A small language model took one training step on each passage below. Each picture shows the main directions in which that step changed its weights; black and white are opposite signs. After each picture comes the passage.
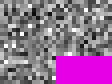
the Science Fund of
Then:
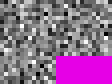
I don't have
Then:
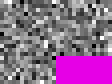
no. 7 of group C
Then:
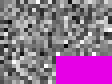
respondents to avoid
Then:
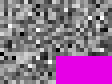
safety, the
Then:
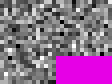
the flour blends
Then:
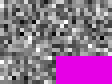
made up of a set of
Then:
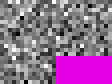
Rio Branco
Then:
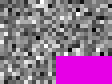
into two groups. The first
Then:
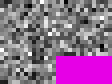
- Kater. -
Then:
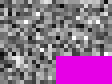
and held religious
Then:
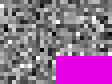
of retaining standards
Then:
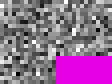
of this registration
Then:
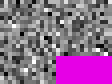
(northeast of
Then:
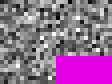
environments in the
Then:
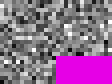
of Ruminant
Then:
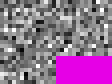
to climb,
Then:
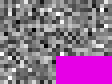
lists any publication
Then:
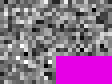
to learn functions of
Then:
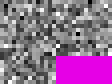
Faculty of
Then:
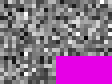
early warning system
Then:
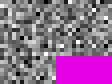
and size, allowing for
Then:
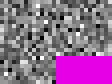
obvious structural organ
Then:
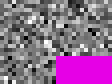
Dalit man comes
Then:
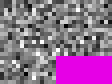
the Okin who
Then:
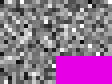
'output': [
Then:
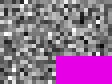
public health impact if the
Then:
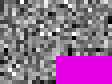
done from June
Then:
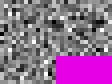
components, each associated with
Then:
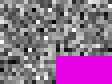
43% of the group
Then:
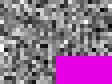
algorithm (GA)
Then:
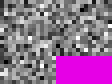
in the commentary
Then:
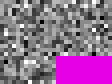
annotation process. These
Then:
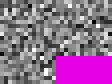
the proposed framework by
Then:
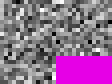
associations to produce more
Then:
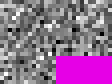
oxidation or
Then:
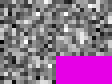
and diagnostic
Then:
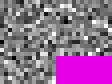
around teaching and
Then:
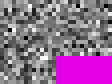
the Federal
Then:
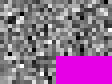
Acts A commissive
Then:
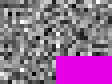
or service that is of value
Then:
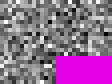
[27] and various
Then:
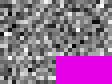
and the measurable
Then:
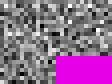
Since Injury
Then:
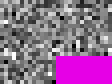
dialogue and
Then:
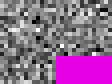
a paradigm
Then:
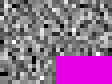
One of the main
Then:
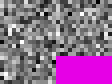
in the classroom.
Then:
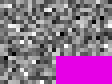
2. In the complex the
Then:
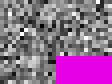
term employability. All
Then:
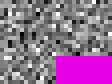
and procedures in processing
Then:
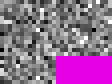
had aimed to represent a
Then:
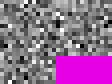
group so that reached
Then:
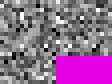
showed an appendix
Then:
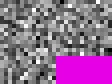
2 mg/kg
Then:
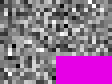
as the data source,
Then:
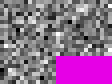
process of mastering
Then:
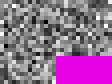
disruptive behavior
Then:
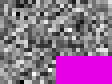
so if one sees the
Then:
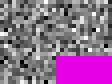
and came from a
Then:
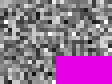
(RoC) and
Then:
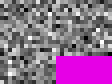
Pacific Medical
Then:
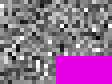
of the sintered
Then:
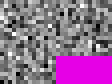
supervision through
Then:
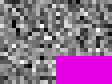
John's Wort
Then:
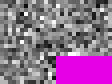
of care. In our
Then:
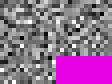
for all genus
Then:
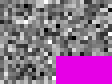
is used as adhesive
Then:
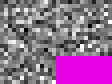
to increase and improve the learning
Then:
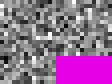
of Lingayen
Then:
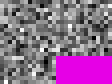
of accuracy using test
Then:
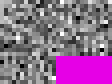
during the first week
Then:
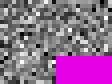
biology, education, and
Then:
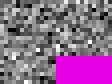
this event took
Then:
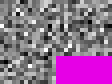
possible using an ideally
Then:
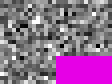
and complexity of big
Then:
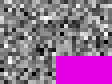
2025. This proposal
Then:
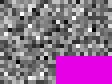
R \cup I
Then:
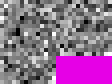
main promoter of
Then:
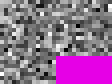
during four sampling
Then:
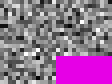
agricultural land or
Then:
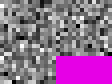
of exchange rate
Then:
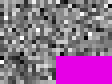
understand how buyers
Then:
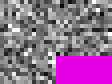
snow cover was
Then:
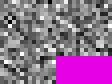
from Damao
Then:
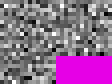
interventions for new
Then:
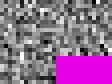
reference fault data
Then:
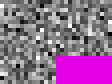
of relationship between student time
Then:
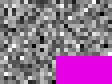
cooperation and
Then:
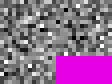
financial or personal
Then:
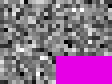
be used to connect to
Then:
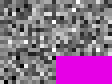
which the graphite structure
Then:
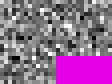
further research on its implementation
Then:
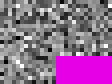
language is used for
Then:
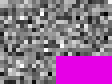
gene responsible for
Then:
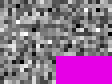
librarian must
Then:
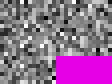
being attacked as they
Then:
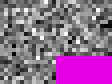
to present a reflective
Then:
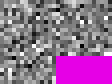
power system and challenge
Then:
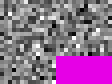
means which facilitated
